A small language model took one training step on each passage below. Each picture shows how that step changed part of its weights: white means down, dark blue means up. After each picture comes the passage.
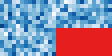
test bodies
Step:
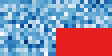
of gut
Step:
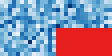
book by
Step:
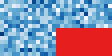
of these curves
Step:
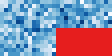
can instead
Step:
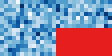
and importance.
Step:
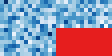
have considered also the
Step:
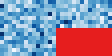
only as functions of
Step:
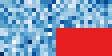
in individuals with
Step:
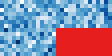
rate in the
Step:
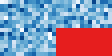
relevant local
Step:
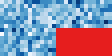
can be a
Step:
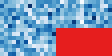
assignment by
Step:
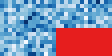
of differential
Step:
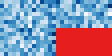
in Table 1.
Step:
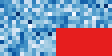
and cohesive
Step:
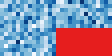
neutron star
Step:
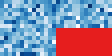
that projects
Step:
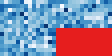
energy bands
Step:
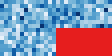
would enable us
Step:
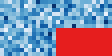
conditions for global
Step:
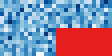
significance and this
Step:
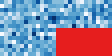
not yet been
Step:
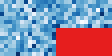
the second period.
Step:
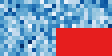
rates by
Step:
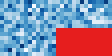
converge the
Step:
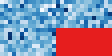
mean pitch
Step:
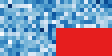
of a certain
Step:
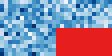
could potentially
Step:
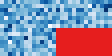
printing of
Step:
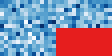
and Globalization
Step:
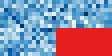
from cubes
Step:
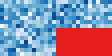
identify than the
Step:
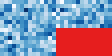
Yes No
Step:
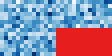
as well as
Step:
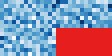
representation learning from
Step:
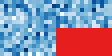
who desire
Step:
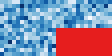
and comparisons
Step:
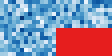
accretion is
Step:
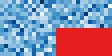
with the one obtained
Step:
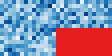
at the point where
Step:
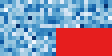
the soils
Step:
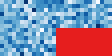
the sizes
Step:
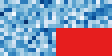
on women to
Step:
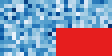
tongue is
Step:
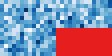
devices and
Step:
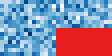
we depict
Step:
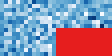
may carry a
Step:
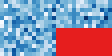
model designed to
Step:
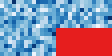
different materials.
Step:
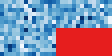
the corresponding fast
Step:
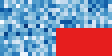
for direct access
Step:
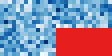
results that generalize
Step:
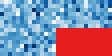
The past
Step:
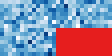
to ensure
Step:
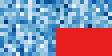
other factors
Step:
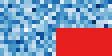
$W$ and
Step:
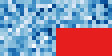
by experts or
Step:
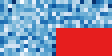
effective pairing
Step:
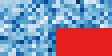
to an individual training
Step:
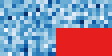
FoV are
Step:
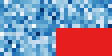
transfer, which
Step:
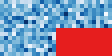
about AI in
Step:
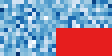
knowledge in the
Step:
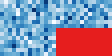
The bias
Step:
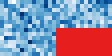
in seized
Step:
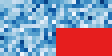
to reduce the
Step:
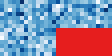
flows dates
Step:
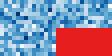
we run the
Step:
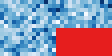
to assess the
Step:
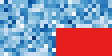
to obtain that
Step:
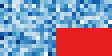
way information is
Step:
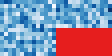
analysis that requires
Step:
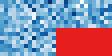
$g$ in
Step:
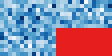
its original form
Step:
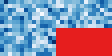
learning arising
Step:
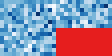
4 shows the
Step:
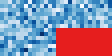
components of the
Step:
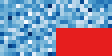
the PL
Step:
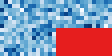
for musical
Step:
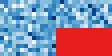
lacked the
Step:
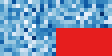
the OBU
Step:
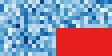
using a Van
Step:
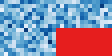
on $Z
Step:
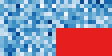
of our simple
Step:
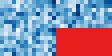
experiment and
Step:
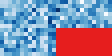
its application to
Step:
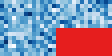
in case of
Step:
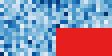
in addition to being
